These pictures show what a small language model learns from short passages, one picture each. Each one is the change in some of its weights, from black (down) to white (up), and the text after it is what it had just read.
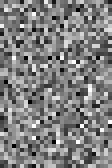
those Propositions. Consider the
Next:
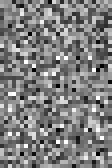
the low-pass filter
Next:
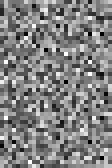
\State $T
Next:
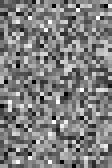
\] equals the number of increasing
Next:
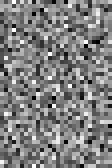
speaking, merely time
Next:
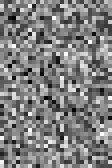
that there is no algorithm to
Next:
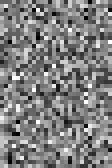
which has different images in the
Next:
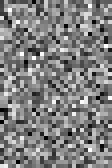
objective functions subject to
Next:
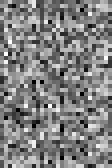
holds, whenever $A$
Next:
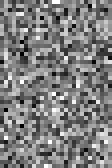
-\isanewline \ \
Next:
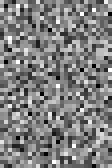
are in one-to-one
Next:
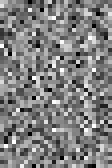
binary expansion approach. Therefore,
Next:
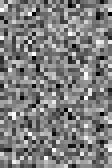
geodesics which keep some
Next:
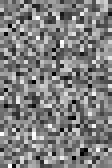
To the best of our
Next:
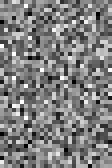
domain which is of locally finite
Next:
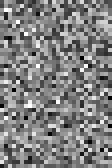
limit to the contribution of the
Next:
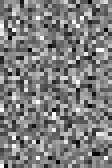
LTW95} and
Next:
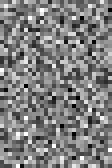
a 2-chain in
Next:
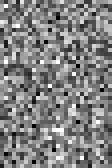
mass of ball $i$.
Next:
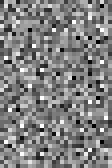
$A\cong B\times
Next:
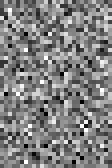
step $\Delta t /2$
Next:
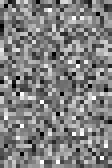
and $Q(E)$ be
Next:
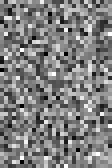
theory which has emerged
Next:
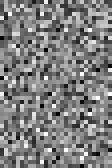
integrating by parts and recalling
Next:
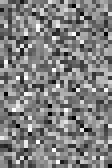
} \end{equation} which
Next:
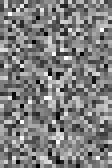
Then there exist two positive constants
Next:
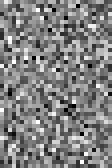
are convex; thus these functions are
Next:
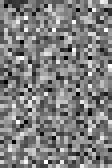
- E$ with strictly positive curvature
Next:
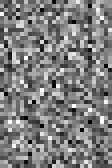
successively in a
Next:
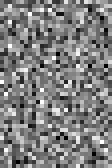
{\normalsize G}; \node
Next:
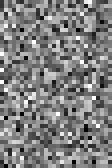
cross tiles. Apart from
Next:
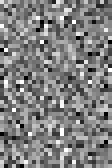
function on $\CC_+$, and
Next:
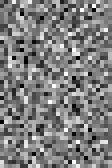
IMEX methods were introduced
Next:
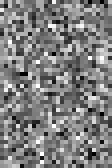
with $A^c$
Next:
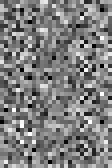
following linear boundary value problem of
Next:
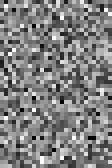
positive integer. Then, for any
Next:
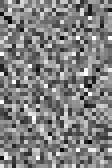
regularity, this coupling in
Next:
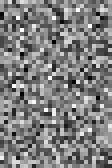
the previous two sections we saw
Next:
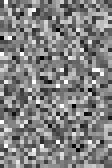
node. A seasonal analysis
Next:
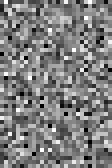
typed-variables on
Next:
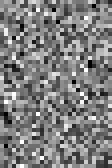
Now we open up the absolute
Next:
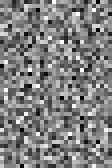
Tree gets rewritten
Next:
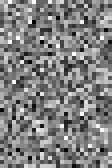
We first wish to verify
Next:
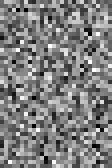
Criterion and is therefore
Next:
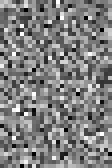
function at odd. The key
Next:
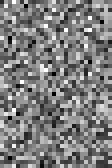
We estimate total Sobol
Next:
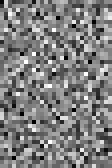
coincide. In this situation the
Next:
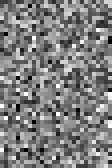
the existence of stable holomorphic curve at
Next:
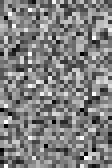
satisfies \begin{multline*}
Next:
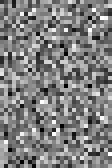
a complete semimetric space that
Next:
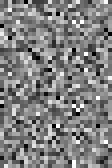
EO2 and RT2
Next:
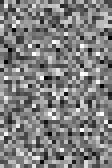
$g_i$'s are
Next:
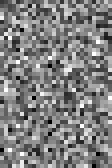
the proof we briefly
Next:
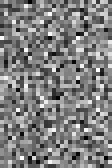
H_N$, replacing in
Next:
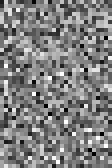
vertices $v \in V$.
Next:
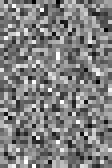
\leq n, j \in
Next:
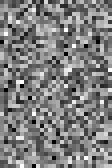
below the metastable dimension,
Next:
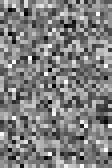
(Note that the set of
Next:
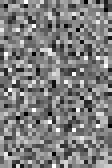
framework (for the proof see
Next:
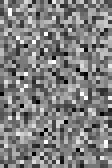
shows that $\nabla_L$
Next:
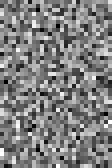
\section{Notations and
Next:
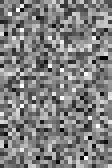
The following result suggests that
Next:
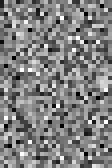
complex solutions $ x\approx
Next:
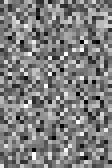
Theorem~2.1 in
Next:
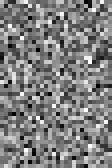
to a parak\"ahler
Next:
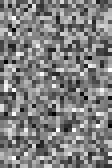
that the smoothness of the solutions
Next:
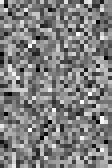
again a rotationally symmetric one
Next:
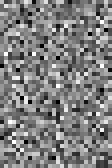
there are two possible winning
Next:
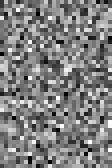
power equals the regularity of that
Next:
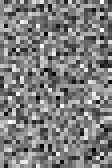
it suffices to show that there exists
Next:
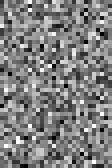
is a bijection $Z_1
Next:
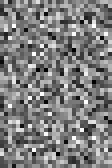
not trespassing,
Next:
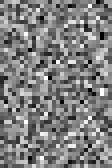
unique solution of the qsde
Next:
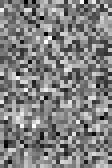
the level $n$ unless
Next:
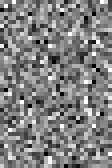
refinement steps. This is
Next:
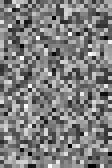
in the previous theorem, from
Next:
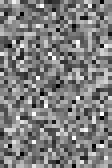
Graphs admitting strong
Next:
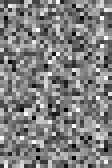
(i) and (ii)
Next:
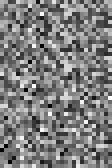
the sum of clow sequences of
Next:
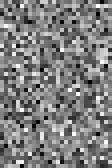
$\mathbb T$ with uniformly
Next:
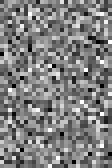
It is a five-class
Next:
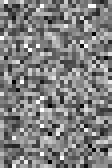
can now be expressed as
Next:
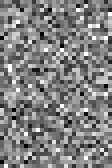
may depend on $\epsilon$), we
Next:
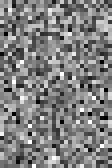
Pick $x\in
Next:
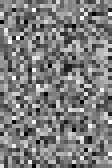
Since for the expected number of
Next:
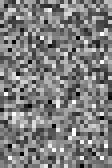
the $n-1$ variables
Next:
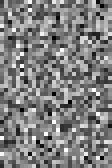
is the unit ball of a norm
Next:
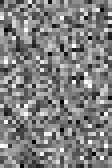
in particular for $k \le
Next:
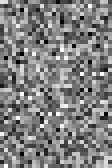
based on local pseudo-partial
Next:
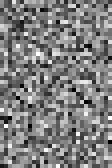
\end{equation} An
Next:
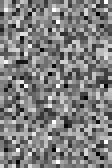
by studying the quality of
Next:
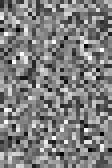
a regular Hopf manifold
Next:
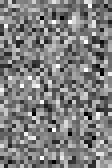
those in the morning
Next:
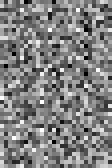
nous obtenons un
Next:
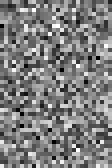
\right. $$ The subgroup of
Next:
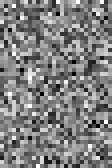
two module structures combine to
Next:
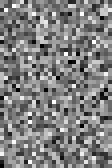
is {\it nontrivial}\/
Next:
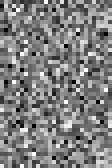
$$ Thus the diagram commutes.
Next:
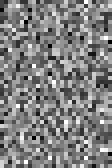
as above, then on the curve
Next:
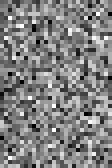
trigonometric functions. This
